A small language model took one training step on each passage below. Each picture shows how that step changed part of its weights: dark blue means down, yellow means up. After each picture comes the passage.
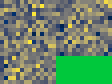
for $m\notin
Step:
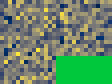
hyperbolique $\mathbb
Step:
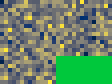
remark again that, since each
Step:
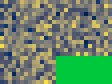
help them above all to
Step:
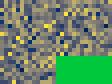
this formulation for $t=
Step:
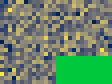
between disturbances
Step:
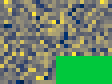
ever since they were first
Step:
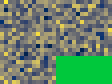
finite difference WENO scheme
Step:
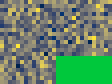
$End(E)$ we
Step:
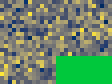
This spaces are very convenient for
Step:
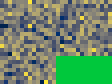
to GCV minimises
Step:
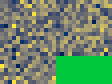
all defined for large $z
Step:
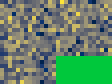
$\delta$. To be
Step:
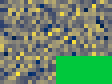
$x$ being a
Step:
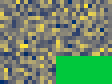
illustrated graphically in the
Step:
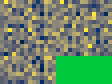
Thorbecke class
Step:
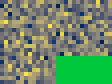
summarized in the following
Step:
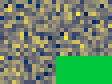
of his 60th
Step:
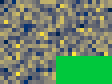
that we consider a large range
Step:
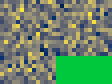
and $M$ is generated
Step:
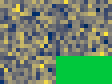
iteration, all of the
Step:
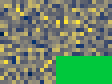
cohomology, which classifies symmetric
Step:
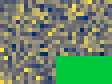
of solution, which defines an
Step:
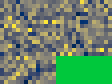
construct a CNN model
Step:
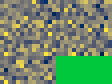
oil and water were obtained
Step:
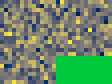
the Brownian energy process and the
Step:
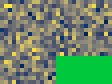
map's cell sizes in regions
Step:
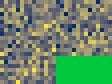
this proposition is in fact
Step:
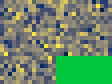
a shame to compute the
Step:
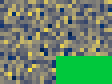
compact space $B$ with
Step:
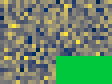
more than 1 millon
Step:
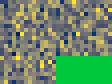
is not the same.
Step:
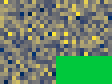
P. Sarnak,
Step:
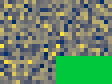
Furthermore, Eoff showed
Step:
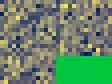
As a result, more time
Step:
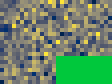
for all $k$. Then
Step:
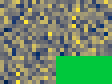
and giving tight upper and
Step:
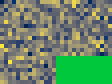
that of Theorem 2.8
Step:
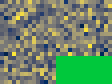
effective for a class of
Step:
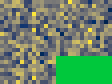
or interventional density is
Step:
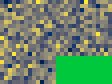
\begin{abstract} This
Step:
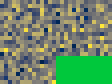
follow directly from this geometrical
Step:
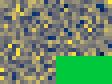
finite acyclic quiver, and
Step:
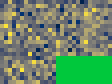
S$. We parameterize
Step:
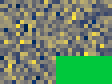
m\RP$ in a
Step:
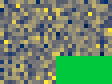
equivalent. Based on this
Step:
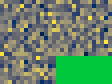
polytropic flows of
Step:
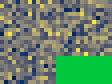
Suppose one has two closed
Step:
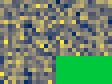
recall that the principle of
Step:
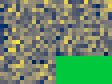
any $m \in
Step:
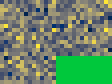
for Large-scale
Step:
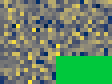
$\CC$, and its
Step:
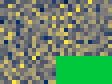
actuation and partial state
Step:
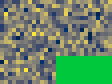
the range $y\geq
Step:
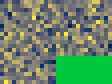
only accumulation point of
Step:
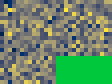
fixed, we have two functions
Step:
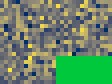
\ \mbox{and similar
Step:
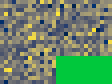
V_i \to
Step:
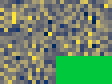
their corresponding transportation
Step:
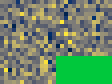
also independent of the choice of
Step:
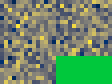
equation in the Hamiltonian system is
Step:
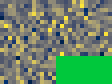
share similar levels of accuracy
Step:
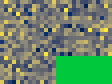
conclure \`a la
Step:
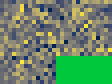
of a developing map.\\
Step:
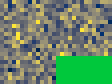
$\exists$-formula, and
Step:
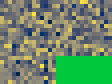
coherent elliptically distributions are
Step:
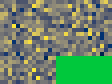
it follows \[ \varphi =
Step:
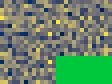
be connected to any other element
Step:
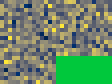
form Riemann surfaces whose boundaries restrict
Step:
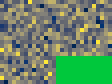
$\Lambda$ be the graded
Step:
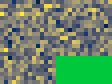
also as $u=(\xi
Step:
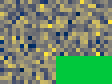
While this lemma could be proved
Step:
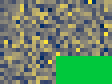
of the edge sets and the
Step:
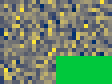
and effectively predicts the
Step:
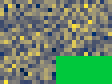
V$ in a neighborhood of
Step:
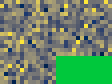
Schoenberg's quadratic form
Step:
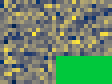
diffusion PDEs as a test
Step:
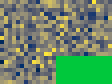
since this proof enables us
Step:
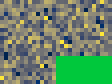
let $L$ be a
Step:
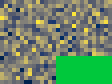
open. We mention that the
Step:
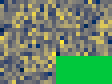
is the first practical algorithm for
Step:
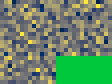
(S)_J \subseteq
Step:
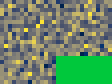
walks is far from
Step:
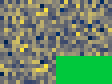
will rely heavily
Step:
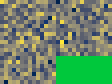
asks how far the result
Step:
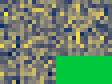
In the remaining of this
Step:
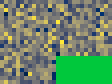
intersects the neighborhood in which
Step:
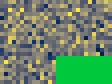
points $P$ and
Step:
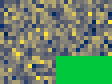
the required graphs. There is
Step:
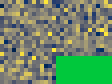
some machinery from
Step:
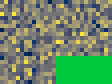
which assures that%
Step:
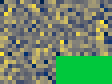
mutual correlation between the
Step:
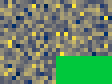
0$) medium. In
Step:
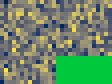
is the following. In order
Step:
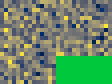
the slow isostable coordinates along
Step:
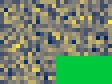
the level of a computer
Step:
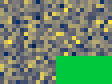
) \circ w=
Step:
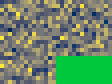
an exact sequence $$0
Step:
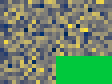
an $\MT$-partition
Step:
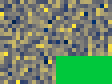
Therefore, they do not
